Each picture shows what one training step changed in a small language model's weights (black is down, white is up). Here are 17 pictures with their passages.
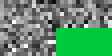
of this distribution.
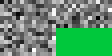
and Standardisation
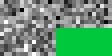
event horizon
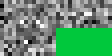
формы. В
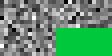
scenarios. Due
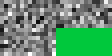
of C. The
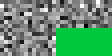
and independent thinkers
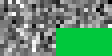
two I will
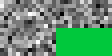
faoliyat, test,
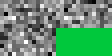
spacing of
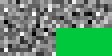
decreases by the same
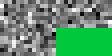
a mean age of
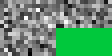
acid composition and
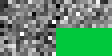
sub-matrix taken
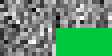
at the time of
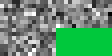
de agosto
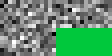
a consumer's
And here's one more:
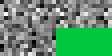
and the fact that
